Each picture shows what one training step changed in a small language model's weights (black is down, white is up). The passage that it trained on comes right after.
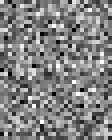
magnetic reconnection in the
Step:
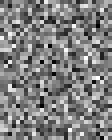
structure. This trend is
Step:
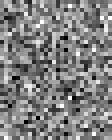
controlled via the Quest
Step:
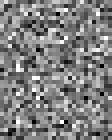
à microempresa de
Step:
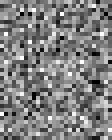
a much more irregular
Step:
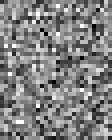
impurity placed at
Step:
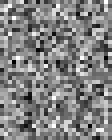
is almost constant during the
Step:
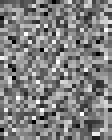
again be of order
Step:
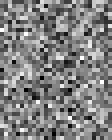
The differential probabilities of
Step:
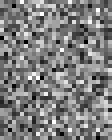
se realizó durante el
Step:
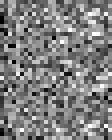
kunnen per definitie
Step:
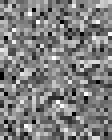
aceste puncte
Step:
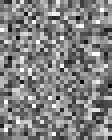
opacities of
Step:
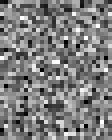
etilgan (qarang
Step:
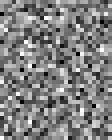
cenital. La
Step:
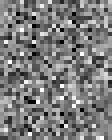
при цитировании
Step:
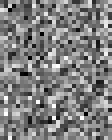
that is 6.5
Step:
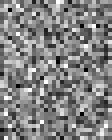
of Economic Sciences, Professor
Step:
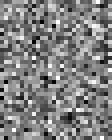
a evolução pela qual
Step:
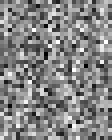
Improving the quality of
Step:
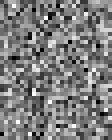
possible explanation that we
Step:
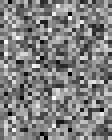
the method first introduced by
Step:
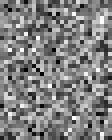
to bright FCOs
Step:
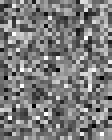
90% sluchanie
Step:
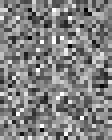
in $\Delta I$ without
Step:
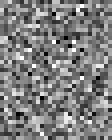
the continuous HU values within
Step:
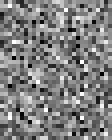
ибн Сино
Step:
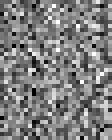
ailleurs, les
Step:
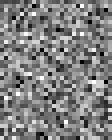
creation of methodological
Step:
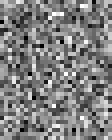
responsive pathway exists
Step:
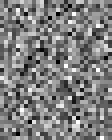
for the Extended
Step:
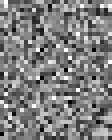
second demand load could then
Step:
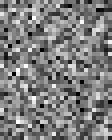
da relação entre pais
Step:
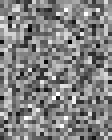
even when the purity of
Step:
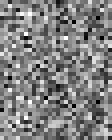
excellent experimental control over
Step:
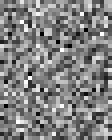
da júda az
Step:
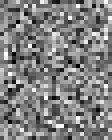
are not ACs and
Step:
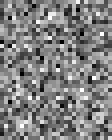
manera de vivir.
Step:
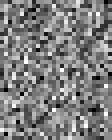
also provide a rough
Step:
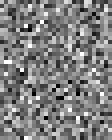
висока: підтримка
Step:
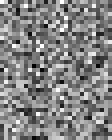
the idea of a
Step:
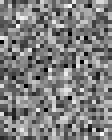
On the other hand, in
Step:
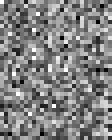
melhorar previsões
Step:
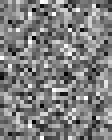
elastic mounts to the
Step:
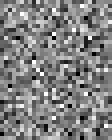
valentligi turlicha
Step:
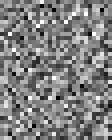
c) magnetization
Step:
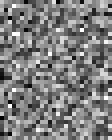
tahunan yang
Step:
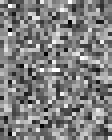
arriving before the UV
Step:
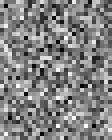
its potential theoretical advantages is
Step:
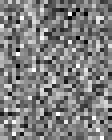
whether and how candidates
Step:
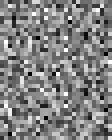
spent exposing). Table
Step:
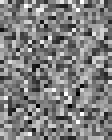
a counterpart of the
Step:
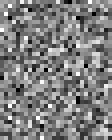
vertical pathline behave
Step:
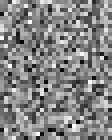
emerged with the demand for
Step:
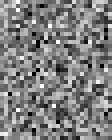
are peaked towards the
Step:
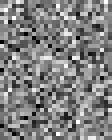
is relatively high with a wide
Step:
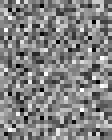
sezilarli darajada
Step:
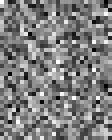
muitas vezes,
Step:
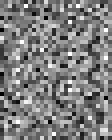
implementasi kebijakan
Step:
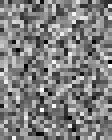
distance. Then the relation
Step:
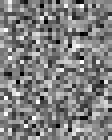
the DL-SOT
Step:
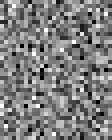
campanha. No
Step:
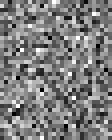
yondashuv o‘qituvchilarning
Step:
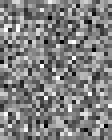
o'sib borishiga
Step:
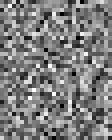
На световния
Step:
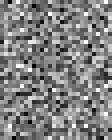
noticeable due to the
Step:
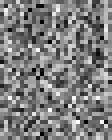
it has been shown to have
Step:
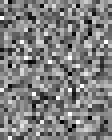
o‘zida emas
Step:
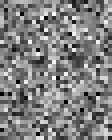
wird das Gespräch
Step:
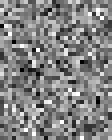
degree $k$. If there
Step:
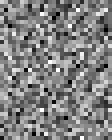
increases the discrepancy of
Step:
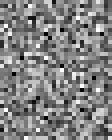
калон” деб
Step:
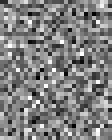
idrok etish bilan
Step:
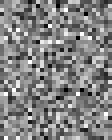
of the scattering quantities are now
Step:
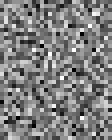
практикою. Такий
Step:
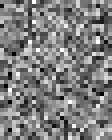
de modificação e de
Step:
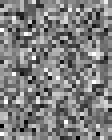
as a function of the
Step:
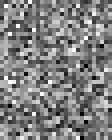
own control windows
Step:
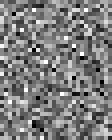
% \section{Beam
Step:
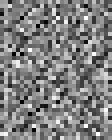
easily computed within the
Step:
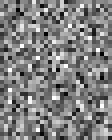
for thermal quenching.
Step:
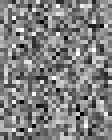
proposed method provides a more accurate
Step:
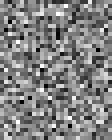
the noise over signal ratio in
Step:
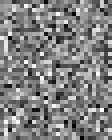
which classical topology change of
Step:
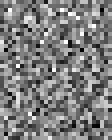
optical chopper. \\
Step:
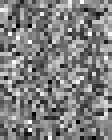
lensing plays a major
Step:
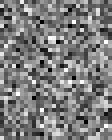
aplicación y los recursos
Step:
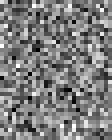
inset shows the mean velocity
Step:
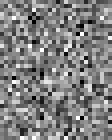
$\lambda > \ln
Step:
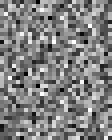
Abstract. The article
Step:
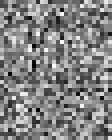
para el Manejo de
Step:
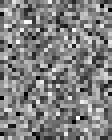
order to better model the
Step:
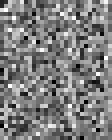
is a finitely supported random
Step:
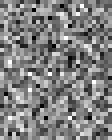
prominent. The importance
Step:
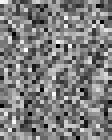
more suitable for the
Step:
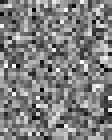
partir de expresiones y
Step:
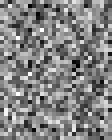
the bottom panel shows the
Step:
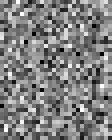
asrlar tarixi
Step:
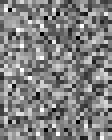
qilmasligi natijasida
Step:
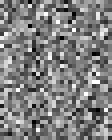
a key question: what are
